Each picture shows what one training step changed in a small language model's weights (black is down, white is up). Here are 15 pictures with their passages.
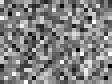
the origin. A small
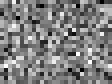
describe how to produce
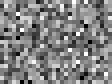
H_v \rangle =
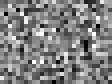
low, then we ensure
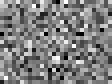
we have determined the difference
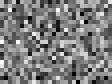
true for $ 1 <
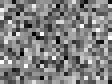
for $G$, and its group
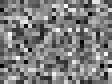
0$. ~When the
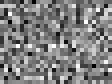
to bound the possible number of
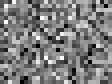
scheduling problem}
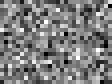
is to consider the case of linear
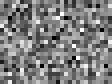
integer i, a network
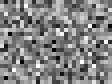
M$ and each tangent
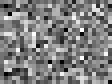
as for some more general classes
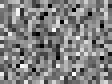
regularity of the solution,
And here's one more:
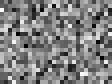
is easy to know that
